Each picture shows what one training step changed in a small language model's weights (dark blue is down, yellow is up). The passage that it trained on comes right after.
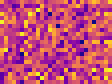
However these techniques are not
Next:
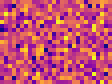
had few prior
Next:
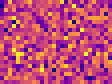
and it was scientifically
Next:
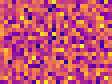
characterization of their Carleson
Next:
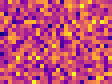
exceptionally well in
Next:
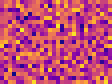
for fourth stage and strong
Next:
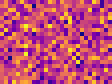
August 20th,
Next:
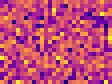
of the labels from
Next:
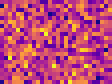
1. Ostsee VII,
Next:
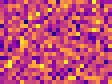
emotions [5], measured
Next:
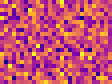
fluidic networks
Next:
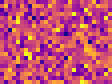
is the symbiosis,
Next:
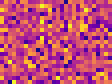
its kernel, the
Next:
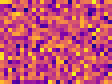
years. Most of the
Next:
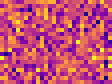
the disease; all other
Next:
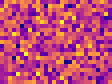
condensed matter is a
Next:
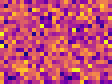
as $O((\log
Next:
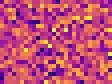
function, centered at
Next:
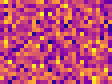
both the main objective and the
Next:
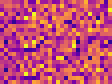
Pets (cat)
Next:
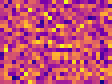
category, objects and
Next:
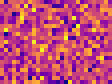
recall the notions topological
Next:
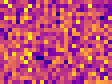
in P-1, light
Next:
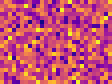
combination of 20% carob
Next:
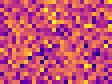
points, the evaluation of each point
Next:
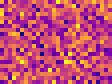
First, we fix a
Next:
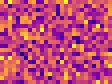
can be costly. In this
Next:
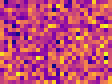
shapes. Step
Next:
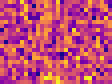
the motivated reader.
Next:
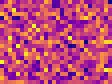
to communicate what the
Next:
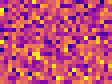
with increasing supports
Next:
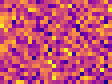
2-blocks in $[m]$
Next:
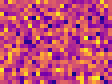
on an a priori choice
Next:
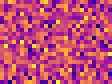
run by the public
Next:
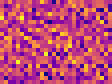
manuscript that the
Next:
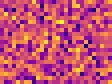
interest The authors declare
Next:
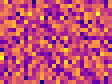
key and plaintext, using
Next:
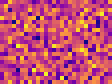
maps, followed by
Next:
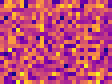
the material presented
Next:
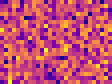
pneumonia 35
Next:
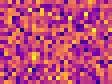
with their agricultural
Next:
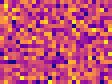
Combining Theorems 5.1
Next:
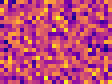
narrow plant spacing so that
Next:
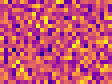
like to thank the
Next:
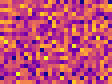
in conformal field theory
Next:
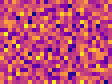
medium with a few
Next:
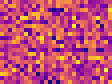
Infected fruit of
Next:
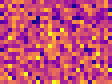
resistance to terpenes
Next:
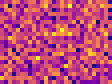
gets killed 1 2 3
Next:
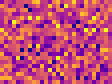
as potato starch and
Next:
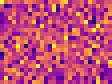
recently published a
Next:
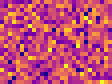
lie consecutively on some
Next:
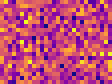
R; 0\leq g\leq
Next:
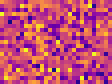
enter anonymized data from
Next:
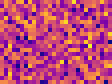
from the DNS. In
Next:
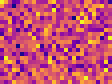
as $\eps\to 0$. Since
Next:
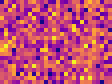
\quad 1\leqslant
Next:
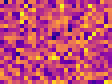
questions. Furthermore
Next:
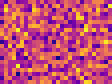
(31) compared to
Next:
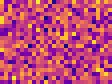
of reduced search time and
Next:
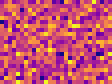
irreducible components
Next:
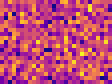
to the previous one.
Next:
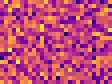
the level of various parts of
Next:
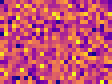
Moreover, by extending
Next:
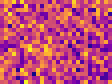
of a mixture for
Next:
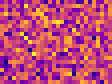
the isomorphism are canonical and
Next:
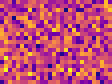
the $v$ points: for each
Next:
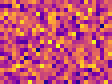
The limit of this sequence is
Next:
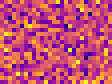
break this complexity and to
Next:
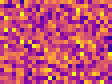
begun restructuring their
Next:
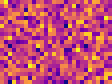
network, the resulting
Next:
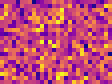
since the overall argument of
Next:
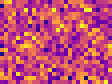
in the figure above, applying
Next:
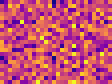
essential role in
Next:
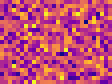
the input gate, the
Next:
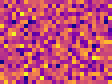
impossible to measure crack
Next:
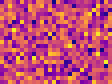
527). Uniqueness follows
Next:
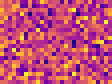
human behavior and
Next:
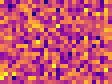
ranges distribution of symbols
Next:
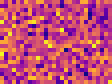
set and reset voltages
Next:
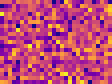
<\infty. \ee
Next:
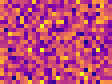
Human readable description
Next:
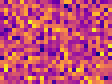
consider, a permutation
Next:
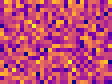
independently indicative of these
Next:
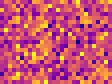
IN DENTAL
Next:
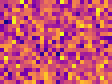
of the MWCNT surface
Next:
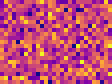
then $u$ has a
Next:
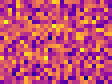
relations in the energy market.
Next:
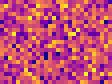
\begin{theorem} $ x
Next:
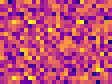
of Ljubljana and
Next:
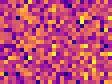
v\right) \cap
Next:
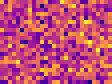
whose components depend on $q
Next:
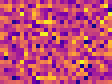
The streamlines near
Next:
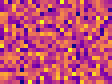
a customized provisional
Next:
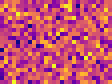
is Noetherian and
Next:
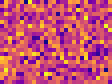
step, this approach will be
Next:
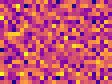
very limited evidence of
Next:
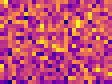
in network whereas the other
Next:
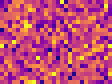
\cdots,N$, such that
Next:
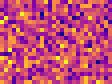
the great influence on the
